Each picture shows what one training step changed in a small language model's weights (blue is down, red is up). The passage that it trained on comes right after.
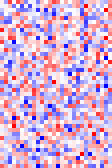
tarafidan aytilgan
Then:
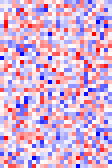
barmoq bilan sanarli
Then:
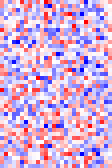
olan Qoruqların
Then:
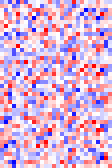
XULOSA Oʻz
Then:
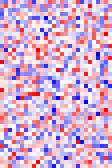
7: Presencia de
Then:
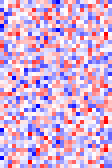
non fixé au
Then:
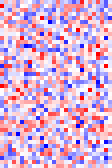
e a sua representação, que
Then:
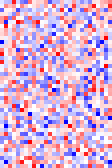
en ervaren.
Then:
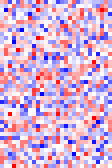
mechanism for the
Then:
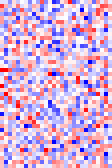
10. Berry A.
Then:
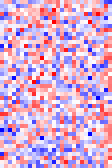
Maternidade Pública
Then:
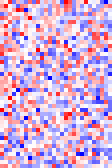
gibi her fiderden
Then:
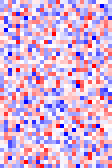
até 6 semanas,
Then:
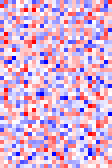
la libertad, como lo
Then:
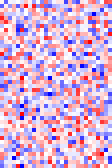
moslashar ekan uning
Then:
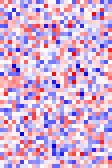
та беморларнинг 12
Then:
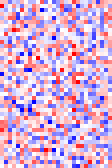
3. Yodlangan osh
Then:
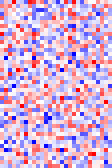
va ushbu maqsadlar
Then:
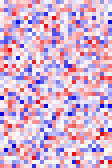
південній третині
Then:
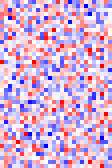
del saber hacer, o
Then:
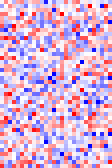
га тенг.}
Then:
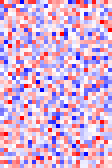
determined that the most
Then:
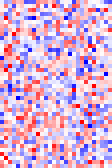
o'rta yoshlilar
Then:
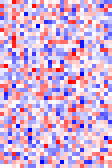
possibilidade é uma
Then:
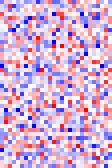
termes utilisés,
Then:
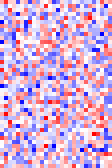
em âmbito social ou
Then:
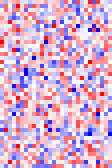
saqlanganligi uchun nutq
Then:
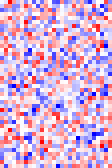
X-rays) List
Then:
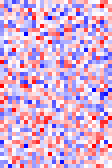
las máquinas es tal
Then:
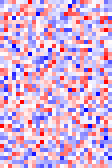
manifestar através
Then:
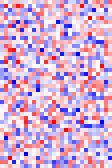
korrupsiya xususiy
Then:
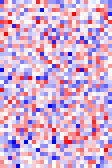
no cumplir de forma
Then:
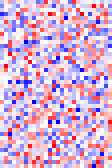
предложения, но и
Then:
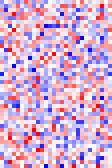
Responsive Web
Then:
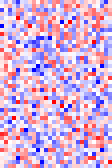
dan kabupaten /
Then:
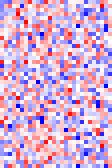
kunga qadar
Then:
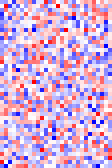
Grenoble I 17
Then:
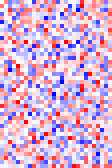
- Nire ustez,
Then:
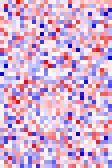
chickens counting
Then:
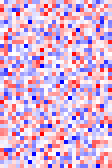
productivas y las nociones
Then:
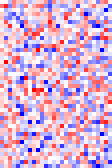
bu boradagi faoliyatini
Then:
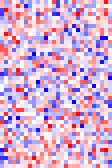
the embankment. As
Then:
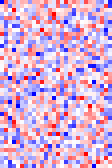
Carvalho, Universidade
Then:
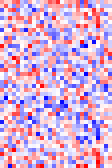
wykonane na
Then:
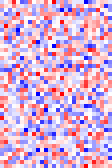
sein; jemanden
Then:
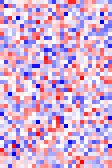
acontecimiento con su
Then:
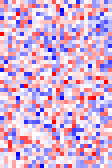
edad a partir de 35
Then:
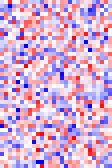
el estado de la formación
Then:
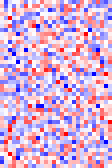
что делает ее
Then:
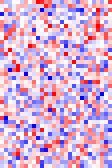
Data mempunyai
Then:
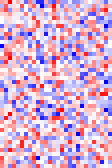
carries was closed
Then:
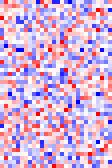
acadêmicos e
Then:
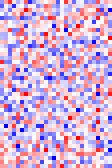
os princípios
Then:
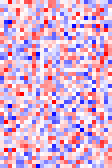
этого вида были
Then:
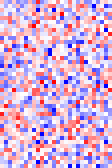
tersebut cepat
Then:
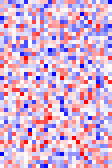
fundamentaron la categoría
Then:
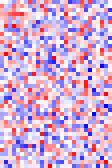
birini analiz qila
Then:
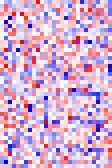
в яичниках
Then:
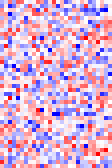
Puerto Rico,
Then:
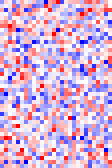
Bk Unesa*,
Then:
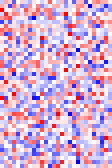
negativamente mais do que o
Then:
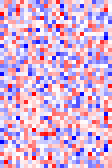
Nutrition Education.
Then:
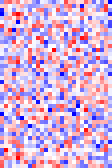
agressivité... -
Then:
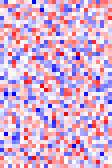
Practical Aspects –
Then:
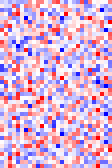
sifat dari transaksi
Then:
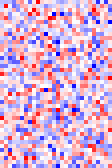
4 сутки- в
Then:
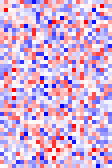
в Україні реформи
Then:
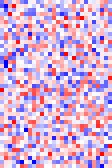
mondo, ossia di
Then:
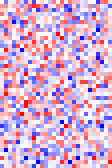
yangi shakllarini joriy
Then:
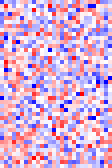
On the other
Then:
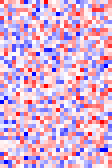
artístico español
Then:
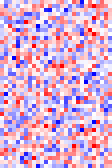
исследование направлено на
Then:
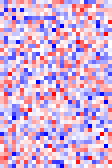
davranışların stresin
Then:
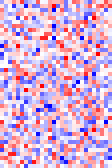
kraju – tako
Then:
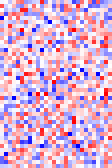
of results. In the
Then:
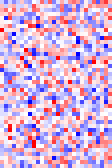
первых мест в
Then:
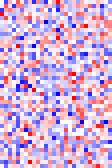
aqui apresentado e para
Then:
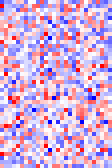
de vida e desenvolvimento dos
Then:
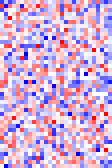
dont l'âge,
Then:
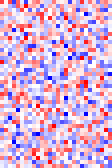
garantir que os valores
